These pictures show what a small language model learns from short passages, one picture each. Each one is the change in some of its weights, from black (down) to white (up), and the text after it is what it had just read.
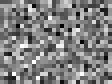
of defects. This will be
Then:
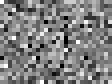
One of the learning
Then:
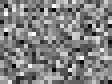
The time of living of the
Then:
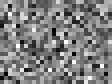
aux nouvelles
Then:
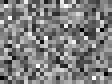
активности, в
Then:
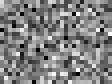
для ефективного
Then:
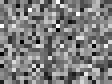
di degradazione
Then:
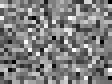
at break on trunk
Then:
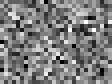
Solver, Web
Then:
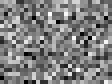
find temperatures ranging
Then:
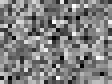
School of Business
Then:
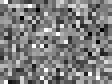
denote the trace over states
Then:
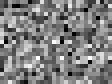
an seiner Sitzung
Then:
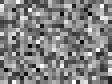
is evolved from the
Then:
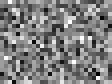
digital y sigue un
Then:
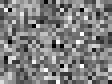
odamzod asrlar
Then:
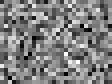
CC BY-SA
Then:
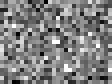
va motivatsiya
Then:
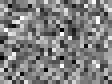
make progress we assume
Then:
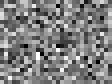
parameters: $k_{\rm B}
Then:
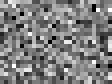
que sejam proferidas
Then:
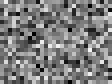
\ee Suppose
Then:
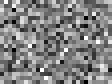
is to reduce the impact
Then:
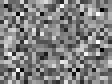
этапе диалога
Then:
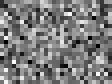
ensino superior em
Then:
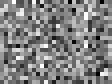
clusters occupying
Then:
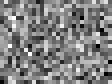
different response functions. As
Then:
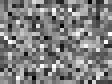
sejam realizados a
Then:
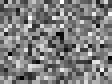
considering all these sources of
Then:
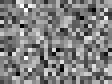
Wang, S.-W.
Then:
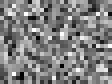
3 different algorithms and the
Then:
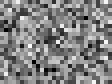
are performed by using a
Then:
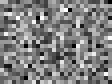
estimate the power input
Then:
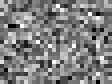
take sample. Group
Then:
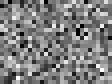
the experiments, which are
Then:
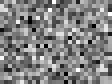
concerning when the scale
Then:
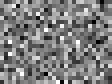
hub genes.
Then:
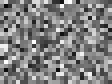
— Режим
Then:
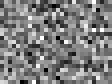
verde que se encontró
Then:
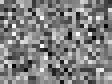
(2013) apontam que
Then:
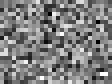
para establecer un
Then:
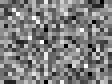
has emerged as one of the
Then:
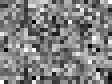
rasedne strukture koja
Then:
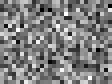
representations of the groups
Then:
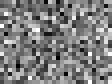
os responsáveis dos
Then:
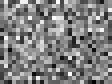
{\it High Energy
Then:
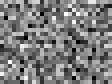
que puedan a
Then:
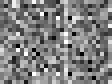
aql va naql
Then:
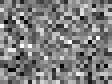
peculiar features
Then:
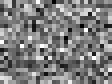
pez solo era
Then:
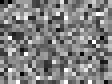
de creación. Fue
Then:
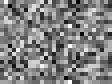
Journal of Management*,
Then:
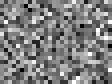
the commutation relation of
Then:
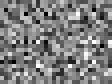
diagnose du
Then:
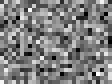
is the inverse of the
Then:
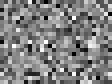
Sect.~4 compares results
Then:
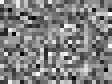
definizione di
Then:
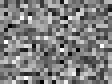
RGB positions, given
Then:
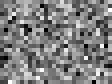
busca provocar
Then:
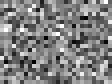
point at which higher
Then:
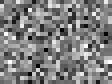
is measured by a time of
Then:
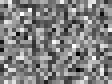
trafikni ular
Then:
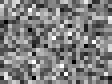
is how the absorption
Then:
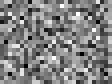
papel de cada
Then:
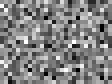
4 J \sum_{\langle
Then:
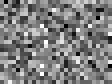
represent co-citations and
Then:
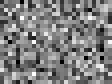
como potenciais agentes
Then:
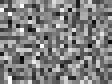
coherent and coeval
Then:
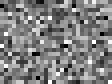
jahon miqyosida
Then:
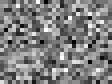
Izlashga o'tish
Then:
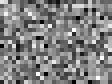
choose different triggers
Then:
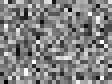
given by the fluxes,
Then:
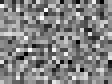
Hopf & $\zeta$,
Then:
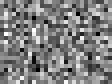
they contain disconnected
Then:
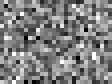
Bilim haqida:
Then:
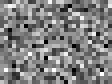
the optimal $q$ that
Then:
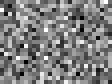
parameter and BMI values correspond
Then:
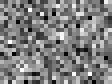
Mass Infered from
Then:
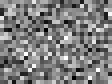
va xarajatlarni
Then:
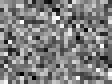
texture and spatial
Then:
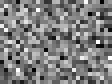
друг друга
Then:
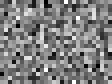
International. To
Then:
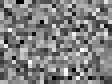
replication across shadow
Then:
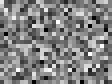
contexto, algunos
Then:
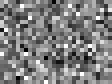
(Zulkifli &
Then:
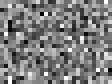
by combining data from the
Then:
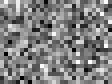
operations are themselves
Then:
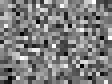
describe interactions between nucleons
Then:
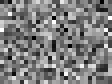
parabola represents the
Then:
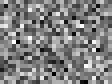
potential yield increasing number
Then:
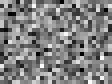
anisotropy matrix.
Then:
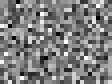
of a star in the HR
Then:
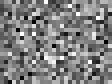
(bottom). There
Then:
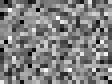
juftni hosil
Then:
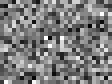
Figurations of memory:
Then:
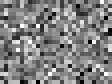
terme d'une «
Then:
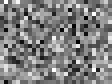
is because the density of
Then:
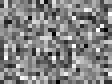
additional component to the
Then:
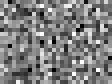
the floorplan of
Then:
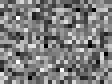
encarada com mais
